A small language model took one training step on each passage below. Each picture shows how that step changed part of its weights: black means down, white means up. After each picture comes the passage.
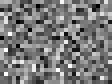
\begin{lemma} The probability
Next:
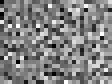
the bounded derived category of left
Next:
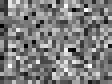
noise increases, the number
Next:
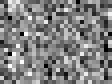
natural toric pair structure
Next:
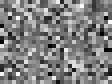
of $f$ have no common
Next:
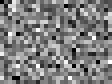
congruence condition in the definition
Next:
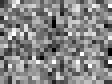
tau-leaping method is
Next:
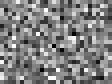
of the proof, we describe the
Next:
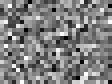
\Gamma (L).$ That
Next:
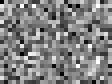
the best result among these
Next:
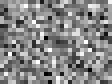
be base partitions of
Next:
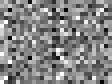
\text{ there is a solution }
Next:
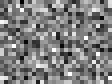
we consider these texts, we
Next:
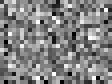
however gives the above Theorem as
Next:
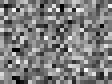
quantales in the
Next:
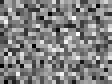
Graetz problem.
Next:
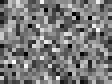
A contradiction is obtained by
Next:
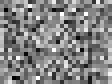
the induced topology.
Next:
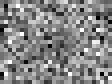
or cell problem, since
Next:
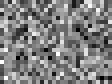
exists $R>0$ and
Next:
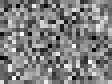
Moufang identity can be
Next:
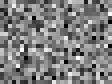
standard Euclidean metric,
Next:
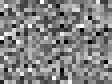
B_*$ if and only if
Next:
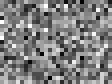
Modified KdV
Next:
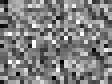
schools for which the
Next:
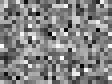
]$, and the identification
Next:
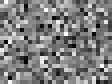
Hence \eqref{derRP},
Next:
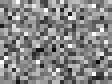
of this work, as the
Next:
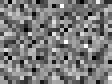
0$ is isomorphic to
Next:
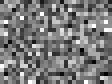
> 0$ such that for {\it
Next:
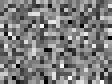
the semimartingales
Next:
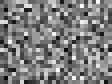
the homotopy theory of
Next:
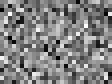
The action $T$ of
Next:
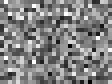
and the derivative in space are
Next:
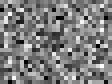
The study of $(\bar
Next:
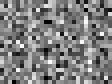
$1-r$ and $\mathcal
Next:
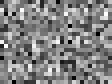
on inequalities for the
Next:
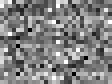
\cc$. \end{prop}
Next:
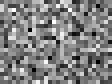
reads as follows:
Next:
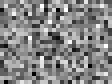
British Columbia
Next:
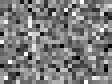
$ for $0 \le i
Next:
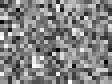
as above, contracting along
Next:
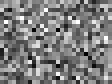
there is an automorphism
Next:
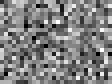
case of the remarkable fact that
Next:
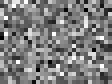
$2$-coloring of
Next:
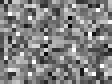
is a derivative of the
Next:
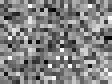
success $p$. Then we
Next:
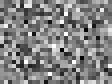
by Karatsuba
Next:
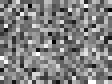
the screen $S$ into
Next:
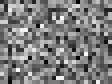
pairs $ (u, v)
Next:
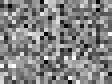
a purely variational approach
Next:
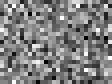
Then the map $h$
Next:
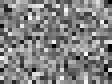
a radius $R$ small
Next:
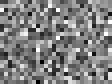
that we use to characterize edge
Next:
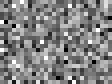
Lagrange-Projection approach
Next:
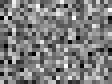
for adding $\kappa_0$
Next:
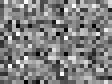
these conditions are surprisingly
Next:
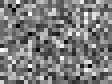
coding and discussing the
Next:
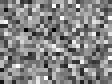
one in dimension 6) and the
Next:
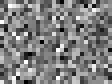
distribution ${\cal E}_\theta$ on
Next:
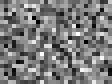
looks like the
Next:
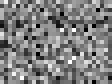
providing a tool to
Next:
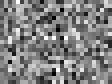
that Coleman's integral formula
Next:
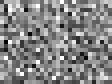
approach toward the existence and
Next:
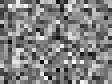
conjecture which relates the order
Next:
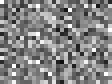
and two arcs,
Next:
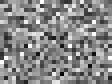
a red part, as
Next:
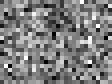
center of the disk over
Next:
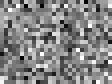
clarity, we
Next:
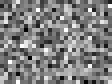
$\nabla_\ell \Delta
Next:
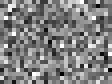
$A$ the matrix representing
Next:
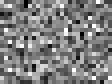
x$ and where $x$ is
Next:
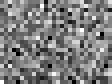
the investigation of the
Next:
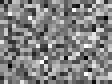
is the one associated to a closed
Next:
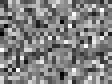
other is not; however, if
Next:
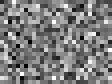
holds, and \begin{align*}
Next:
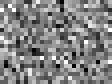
step. From the definition of
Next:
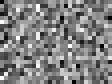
type condition. Further,
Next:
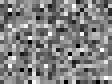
It suffices to prove that for
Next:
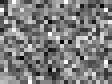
bundle on $X$. Since
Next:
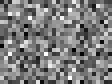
is permutation invariant in
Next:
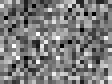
= 0$. Then, we get
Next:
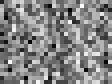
'positively' or only
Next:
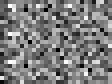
dimensional approximation of the
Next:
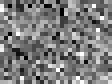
generalized Bessel
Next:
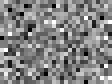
\cite{And2}. The
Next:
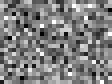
costs, and further
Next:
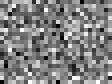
smoothing. *J.
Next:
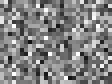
could be, in all
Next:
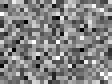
for each scenario.
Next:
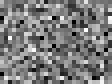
suivants: \vskip
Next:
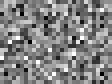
We may assume that $c\ne
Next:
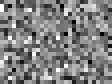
close as possible to the
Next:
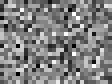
|\theta| \le \min
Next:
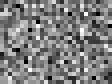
in the minibatch. This
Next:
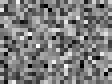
the methods detailed in
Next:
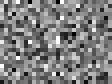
to the solution of the dual
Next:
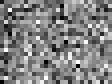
preserves $\Gamma(G)$
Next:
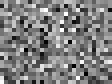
The aim of this section is to
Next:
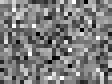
to 1; When $i >
